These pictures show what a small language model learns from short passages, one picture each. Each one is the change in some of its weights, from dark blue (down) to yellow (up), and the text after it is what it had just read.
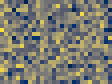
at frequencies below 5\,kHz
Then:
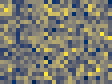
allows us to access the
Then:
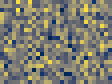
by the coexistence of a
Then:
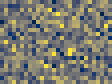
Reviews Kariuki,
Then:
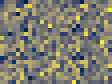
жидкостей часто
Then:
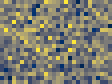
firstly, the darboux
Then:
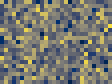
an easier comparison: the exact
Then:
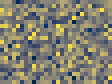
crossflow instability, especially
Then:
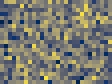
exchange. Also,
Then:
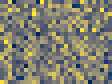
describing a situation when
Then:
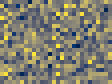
**Purpose:** The
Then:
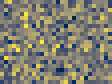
re-attribution of scientific
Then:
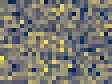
50 kpc at the same redshift
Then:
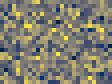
and percentages were documented
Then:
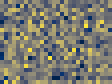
galaxies, but the results both
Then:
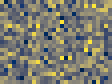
We suppose that a typical system
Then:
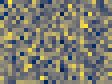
and tracheal compression.
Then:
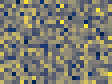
is a strong association with
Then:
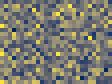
capacidade de uma educação
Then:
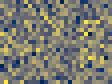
equalize the strain on the
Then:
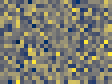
3 соатгача
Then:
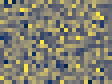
(1999). A test based on
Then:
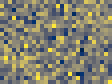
of social sciences: Karl
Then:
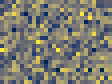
tool elasticity and the
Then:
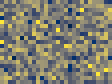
din triunghiul
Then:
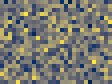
portion at ultra short
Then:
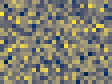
tab with a hook,
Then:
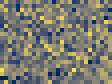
the partial DOSs of
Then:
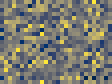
like top surface is bounded by
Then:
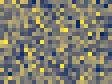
Monash generated data are in good
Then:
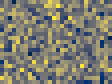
matrix composites. Mater Des
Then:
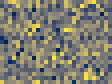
пособия [2,
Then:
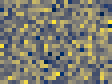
ota-onalari va
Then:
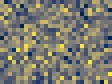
index $\alpha_i$ of the
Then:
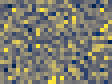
international federation of
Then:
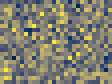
be at least marginally important in
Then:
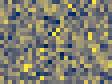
points are feature points extracted
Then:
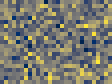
leads to $ \frac{d
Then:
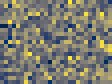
and Bago River in the
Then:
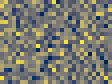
identify the areas of
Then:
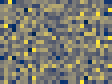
attributed to the increment in
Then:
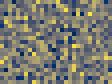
not. With a mean of
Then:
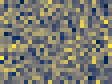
the mass assembly of
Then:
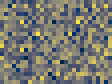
12 GHz-bandwidth
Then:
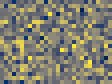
trigger generation will become
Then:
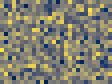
in "traditional" system areas
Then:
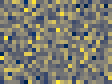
heat source distribution in the porous
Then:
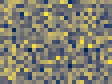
was found to be quite
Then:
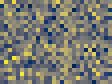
the XXZ spin chain by
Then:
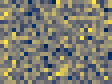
kinds of skills and
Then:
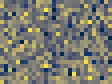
thank the organizers of the
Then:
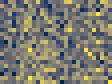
the other hand, there is a
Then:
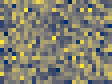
o'rinda shoir
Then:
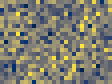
of the beam in the y direction
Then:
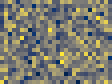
(2014) Associations between
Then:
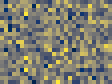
axiológica de los
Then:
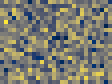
(2022). Evaluation of
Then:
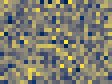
werden im Spanischen
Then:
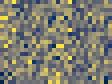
DISEASE OF
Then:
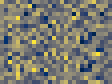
в выдаче
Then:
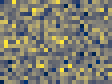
added value for traditional
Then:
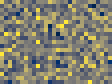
que abraçava
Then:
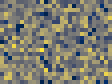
this section with a brief
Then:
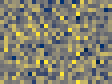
The mechanism for calculating
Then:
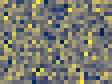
and employed 8.7% of
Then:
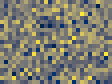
signals are then acquired by
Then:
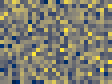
Schwinger's parametrization
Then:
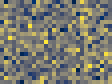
energy ${\cal F}_J$ is
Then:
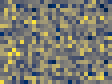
that for the growth control well),
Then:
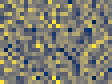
y los objetos como
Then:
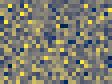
of the longitudinal dispersion
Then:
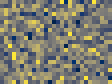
viewpoints regarding defining these
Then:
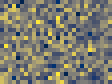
suggestion for this line of research
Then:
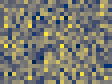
of Research Data In this study,
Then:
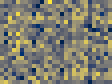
luego hubo que
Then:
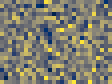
the merits of the novel
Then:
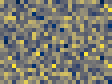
electronic stopping power for
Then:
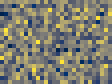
se suprimen,
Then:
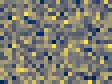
Miguel Soler
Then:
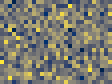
formation. To alleviate this
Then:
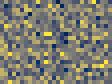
are needed to achieve the accuracy and
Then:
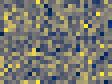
between the simulated and real data,
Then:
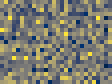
by refluxing in dry
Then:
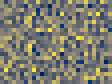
the action in proper time does not
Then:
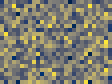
бир вақтнинг
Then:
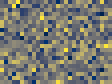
aquele desejo de
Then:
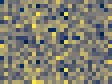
wired and wireless
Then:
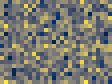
in aerosols and reduce
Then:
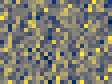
obtained by the following modification of
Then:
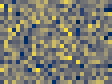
management of water resources, pollution
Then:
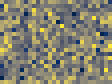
o argument, podľa
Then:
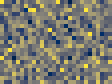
Maqollar qadimdan
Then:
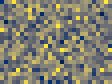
entornos de trabajo
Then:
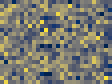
number of events selected are
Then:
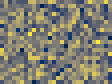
& Kannan** *
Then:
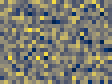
популяции с
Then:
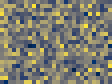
achieve relatively high accuracy and can be
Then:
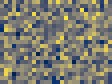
combining goods and services
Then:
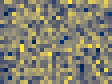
tomondan, o'zi
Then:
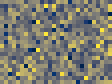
monomer concentration C_I
